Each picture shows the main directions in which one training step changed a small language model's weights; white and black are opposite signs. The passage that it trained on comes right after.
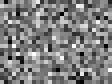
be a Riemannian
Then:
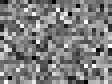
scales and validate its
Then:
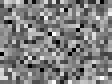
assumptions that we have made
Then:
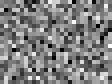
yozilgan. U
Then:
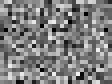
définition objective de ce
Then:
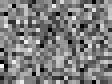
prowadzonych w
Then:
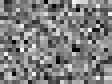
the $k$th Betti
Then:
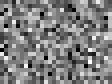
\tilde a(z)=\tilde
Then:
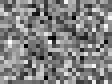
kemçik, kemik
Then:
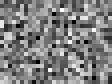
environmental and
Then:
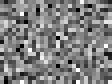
dilakukan dengan
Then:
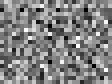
interval in $\R$. Let
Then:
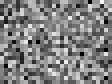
} while the second term is the
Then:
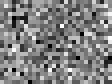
a posteriori}
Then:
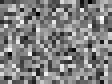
setting of the system, the
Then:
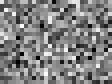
(locally free
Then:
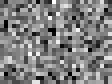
35. Crawford
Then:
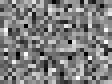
corner. The main
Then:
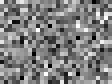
coalgebra of $V$, such
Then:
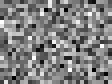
resolution of this problem has a
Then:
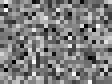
regular weak solution.
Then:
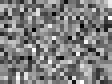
$L_0$ is the
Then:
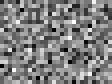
on the vertices, and
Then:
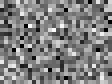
uchun, hamda
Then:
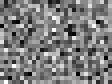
the (symmetric
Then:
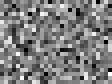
the Development of
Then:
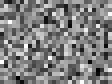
$b_q$ do not
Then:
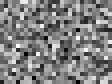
and the corresponding $c_{i}$
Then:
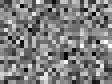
showed that the length of
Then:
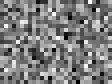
squared modulus of
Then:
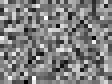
set system we get the set system
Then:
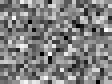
: O \to E$ and
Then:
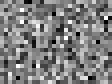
\twr \ct$
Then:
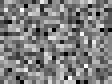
reference configuration and
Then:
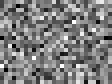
o'rta ta'lim
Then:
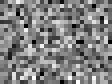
Cartan matrix entries
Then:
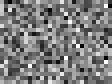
that $\emptyset$ is
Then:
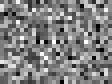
a certain class of infinite
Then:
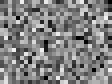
niet bestaat,
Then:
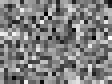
(see, for instance,
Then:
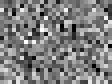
however, that
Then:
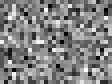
cases, but it involves
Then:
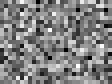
of an $S$ formula
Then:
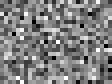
phase. Reasons such
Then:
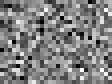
dalam wadah
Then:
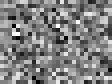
information finns på
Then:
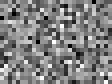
the definition of a basis of
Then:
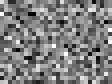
estudios que presentan
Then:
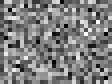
shown on the figures
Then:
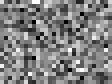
following results of decreasing
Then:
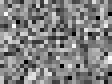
O'quvchi o'z
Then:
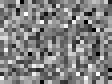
тих, хто не
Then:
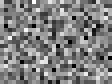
may vanish only on sets of
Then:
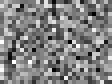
- Москва,
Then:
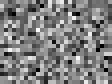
the material of this paper is
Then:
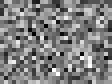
for the design of new
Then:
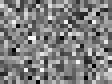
given by \begin{align*}
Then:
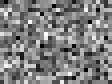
(although this
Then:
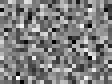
ball of radius
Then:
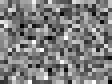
to calculate residues
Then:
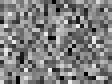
en regard (p.
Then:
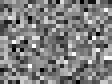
convergence in $L^{2}$
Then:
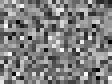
M. Apostol (
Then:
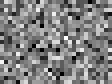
vyčistit a
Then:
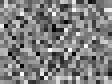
de Venta, Retención
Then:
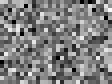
hold; here we use the
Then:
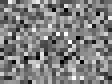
definizione e la
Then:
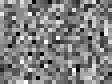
and big line bundle).
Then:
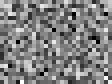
a educação em
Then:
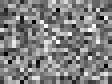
many other areas of
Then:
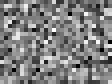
de impacto como son la
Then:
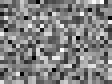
This is the starting point of
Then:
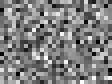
not necessarily
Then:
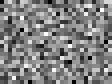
it is connected to the
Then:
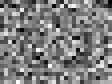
of the $h$-paths
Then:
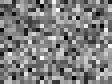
así como **EL
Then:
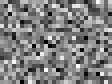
Chen \& Zhao,
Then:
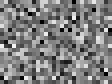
que temos que sermos
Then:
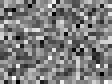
up the intersection points of the
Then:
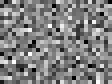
and death times.
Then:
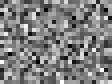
terapêutica da
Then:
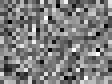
подростков с
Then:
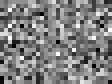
of the spectrum of
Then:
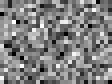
yang dirakamkan di
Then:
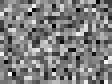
segundo AMARAL
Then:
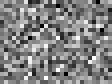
single iterated function system
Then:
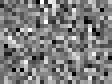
к оседанию
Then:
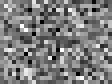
more than one vertex in
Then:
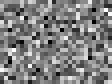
by the calculus of
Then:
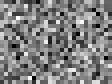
\begin{corollary} The
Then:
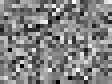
formulate the next
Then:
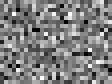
scalars} $\{
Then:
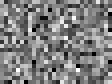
matched with agent
